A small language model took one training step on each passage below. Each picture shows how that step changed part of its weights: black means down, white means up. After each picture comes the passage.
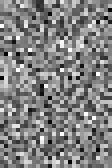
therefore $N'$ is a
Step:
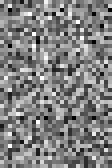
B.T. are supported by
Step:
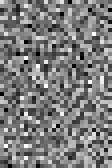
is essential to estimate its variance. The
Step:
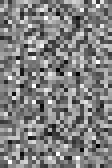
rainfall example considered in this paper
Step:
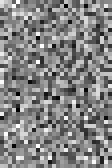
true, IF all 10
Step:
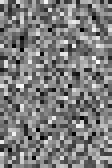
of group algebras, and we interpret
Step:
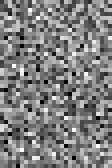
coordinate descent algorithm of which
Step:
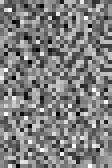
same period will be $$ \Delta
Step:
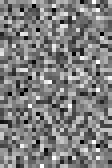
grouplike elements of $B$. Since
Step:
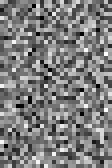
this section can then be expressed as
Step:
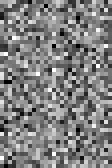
\nonumber\\ &\le&
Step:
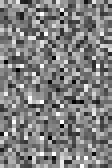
an $\OO$-lattice
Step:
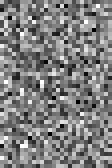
and FV, the results show that
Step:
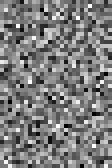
relies on a famous result
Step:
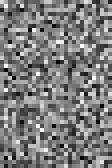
we find it convenient to use
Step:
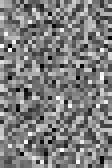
do not present the details here.
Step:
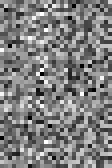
ones are quoted from
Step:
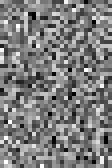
particles, for accurately,
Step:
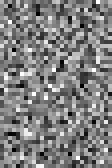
equality in \eqref{rm2}
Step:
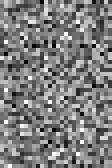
give a proof that cacti are
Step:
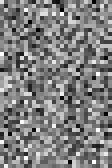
$q$ be an integer with
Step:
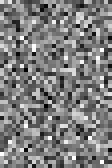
this means that there can be only very
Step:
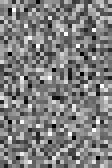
$\mathfrak{F}_w$ is
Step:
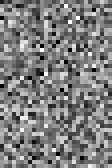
and Fourth Variant are
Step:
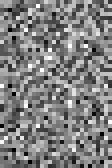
relatively easy to solve.
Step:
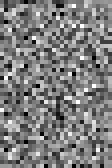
a morphism $\psi\colon
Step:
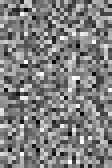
The set of rows of
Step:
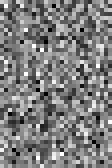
we obtain the following theorem.
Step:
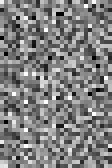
is not a constant. Since the right
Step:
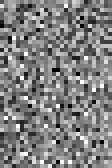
$\mathcal{K}_\beta$. A
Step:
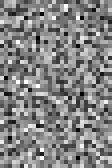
Reine Angew. Math.
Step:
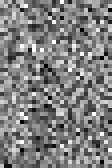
the first row and column. For this
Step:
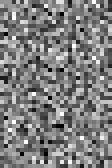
the initial position. The inclusion of
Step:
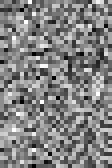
the time-average stage
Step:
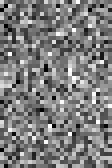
is defined over $F_{3}$.
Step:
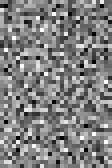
{\cal O}(Y)$, for which
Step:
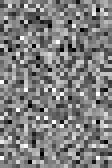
$n$ and $\widehat M$
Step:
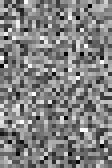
Filters for reliability estimation
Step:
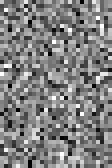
The reader familiar with characteristic classes
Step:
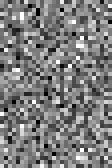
of 5} Similarly: \[
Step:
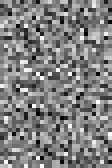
E)$ and $(\exists I)$ are
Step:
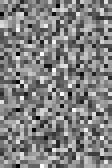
\end{Remark} Given the
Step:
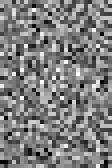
the tangent space of $V$
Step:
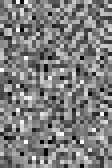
problem. The study of representations of the
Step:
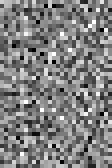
=0$. Indeed, we have $$
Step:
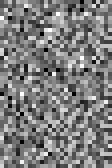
convergent. The red curve
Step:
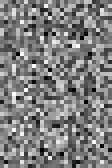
the roots of the related characteristic
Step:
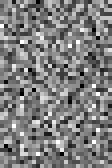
$U_P$ the set of
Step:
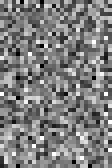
3$, then \begin{align}
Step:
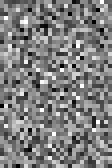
\noindent In this definition $\theta$
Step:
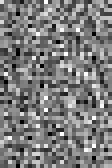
dependence is particularly important, as
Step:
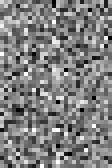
8.7] For a smooth
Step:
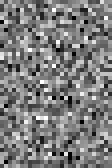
& He & yes & H
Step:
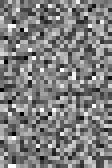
present paper is that this question depends on
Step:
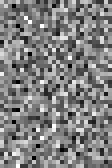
\end{lemma} The following two
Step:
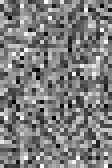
we have on $u > 0$,
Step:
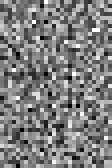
covers a more general totally
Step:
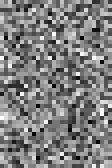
a homotopy from any generic immersion
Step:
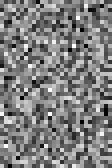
data lie in a space with higher
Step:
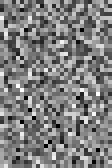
section we show that the classes of
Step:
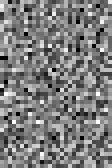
establish the super-symmetric version
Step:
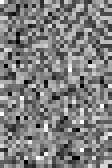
be compared across different sets of
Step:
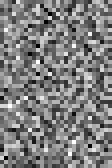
this context, in contrast to
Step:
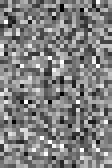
hypothesis in Proposition~\ref{prop}.
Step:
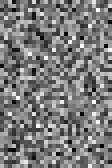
is a periodic series iff there is
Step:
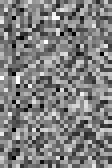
Piotr Haj\l
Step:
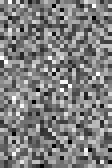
example it is, and the difference in
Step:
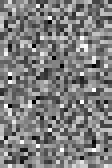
one particular SLE (the
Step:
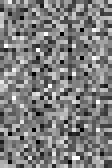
general surface $S$ the
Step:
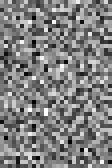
is a band, the {\it
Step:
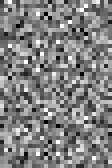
\divrg(a \nabla
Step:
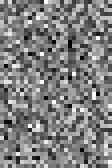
fix a weighted graph $(\Gamma,
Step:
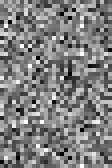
(34) at page
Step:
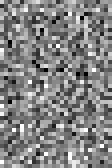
on page 38 of
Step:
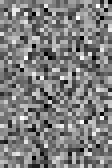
this subgroup. To express the cycle
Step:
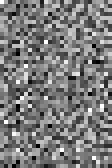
be applied to derive the degrees
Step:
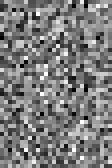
South Africa}
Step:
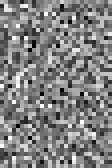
Preparation Theorem and being
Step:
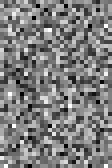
hyperbolic dilations. We take as the
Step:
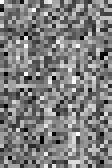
in terms of currents as
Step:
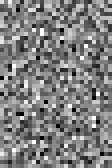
linked cycle $\hat
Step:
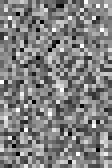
$U'=\alpha AU$
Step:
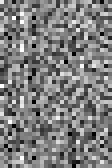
of the Krein space
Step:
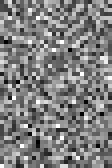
coordinate $X_1$. As
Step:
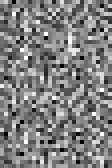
at the end of this section.
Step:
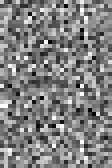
the sEGO search.
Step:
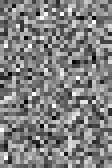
The fractional conservation law
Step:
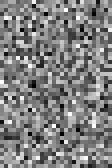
steps back to 98 \ldots where
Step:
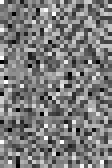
be good, indicating that -- as
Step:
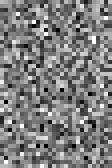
given by \[ a \ten
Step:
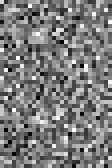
4-dimensional Riemannian manifold to be
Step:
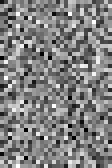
Department of Mathematics, Quy
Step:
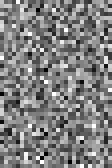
128 times. The results are
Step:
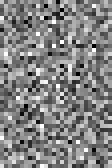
strictly concave.\\ \indent
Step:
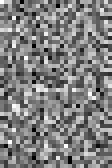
misses} that the
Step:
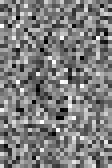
of dimension $n\ge 3$
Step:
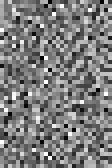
as that of the ``static''
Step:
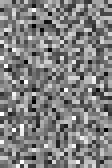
the breakdown of
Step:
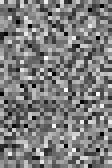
are assumed to be continuous,
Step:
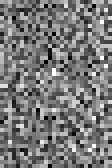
It is easy to see that
